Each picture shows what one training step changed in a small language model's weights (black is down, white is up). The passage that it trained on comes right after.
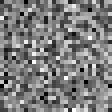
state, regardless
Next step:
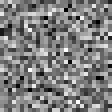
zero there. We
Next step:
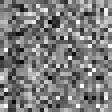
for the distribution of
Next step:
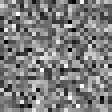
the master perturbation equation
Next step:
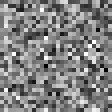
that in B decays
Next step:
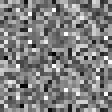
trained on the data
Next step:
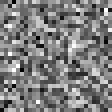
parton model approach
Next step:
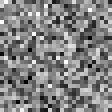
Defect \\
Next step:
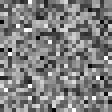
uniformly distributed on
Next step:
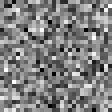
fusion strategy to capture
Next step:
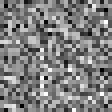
The result was then
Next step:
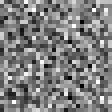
the neighborhood
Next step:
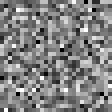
produce a unique
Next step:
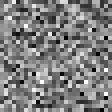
$t$ and
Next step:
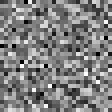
groundwater flow
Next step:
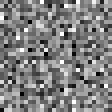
methods, indicating high
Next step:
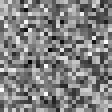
a wait on a
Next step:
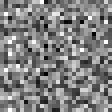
cross-over point discussed
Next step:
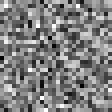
to see which of our
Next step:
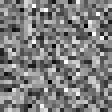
identified design drivers are
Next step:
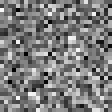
slot. The user
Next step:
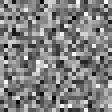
we call the
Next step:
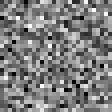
across different fields of
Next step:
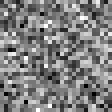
grid traversal
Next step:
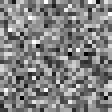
when combining RV
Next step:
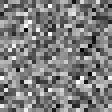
and idler
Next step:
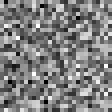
information criterion.
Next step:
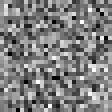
system. In this
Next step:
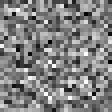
and rigorous
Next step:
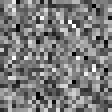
have significantly impacted
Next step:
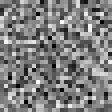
to its unique
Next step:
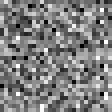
smooth density of points while
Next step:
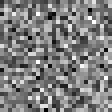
is 3-state
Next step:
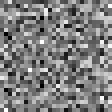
with a constant ratio of
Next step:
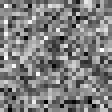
Parisi matrices.
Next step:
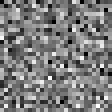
function of the energy input
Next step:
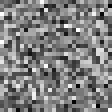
a major role in our
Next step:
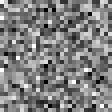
High Energy Physics
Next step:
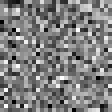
small number of rows
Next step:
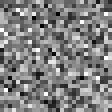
reliance on one
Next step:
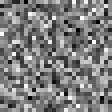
up the sigma
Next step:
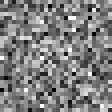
though quantification
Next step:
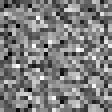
field components. This
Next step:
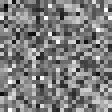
point) and Dirac
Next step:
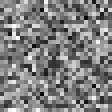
two quantum dots
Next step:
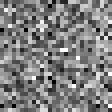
confidence limits for
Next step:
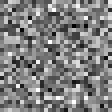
large-scale structure and
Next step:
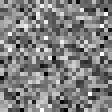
physics $ \Lambda$
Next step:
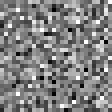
improvement for future
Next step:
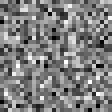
their derivatives up
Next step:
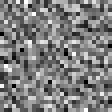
tensor as below.}
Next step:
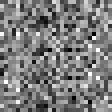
the enrollment
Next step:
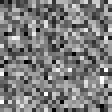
angular correlation function from soft
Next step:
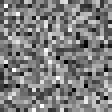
completeness of the
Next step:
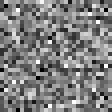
galaxies in this cluster is
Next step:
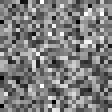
our experimental results and
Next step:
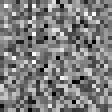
these stimuli
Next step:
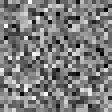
as unseen data
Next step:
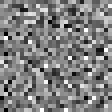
for a given index
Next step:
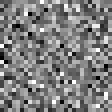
resulting diagrammatic
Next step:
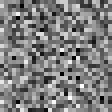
the DM at the
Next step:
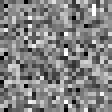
models follows:\\
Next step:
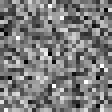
fluxes in different
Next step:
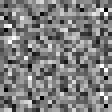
become an important task in
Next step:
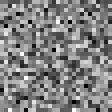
in Astrophysics
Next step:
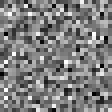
based on the context is
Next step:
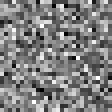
different superconducting
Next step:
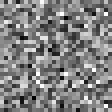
for $r \geq
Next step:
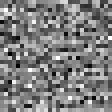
hole to zero.
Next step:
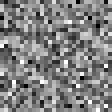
linear shearing
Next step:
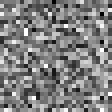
a low halo
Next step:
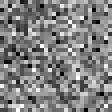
part is omitted
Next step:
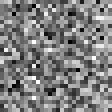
above and below the
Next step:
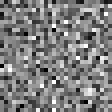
Chameleon gravity
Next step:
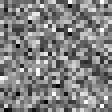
\\ \hline Fig.
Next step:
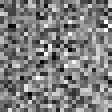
initially close together,
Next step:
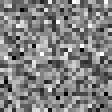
As $E$ approaches
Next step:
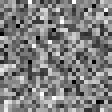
they noted that
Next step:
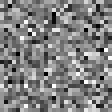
radius. Black
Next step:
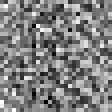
of virtual
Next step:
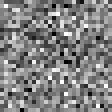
further find that disorder
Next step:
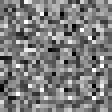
and moderate levels
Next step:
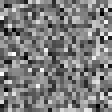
line profile observed on
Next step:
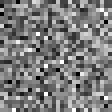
is rather isolated
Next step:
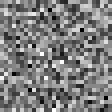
to $\Delta G$
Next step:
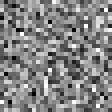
difference in dithering
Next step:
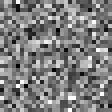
Pai and Y.
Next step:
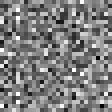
rate of detected events,
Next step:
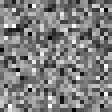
small region that eventually
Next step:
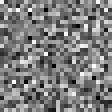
symbolic execution
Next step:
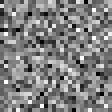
may be exploited
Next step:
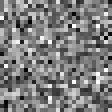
recent unexpected observations
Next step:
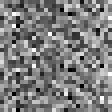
the entropy and the
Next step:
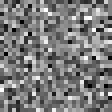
all, then the
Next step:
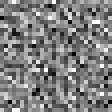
we are led to
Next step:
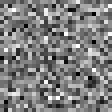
supported by recent measurements of
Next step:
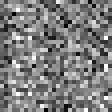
discontinuity relations
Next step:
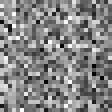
Space Sci {\bf
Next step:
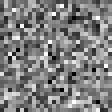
semantically related variants
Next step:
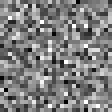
different squeezed
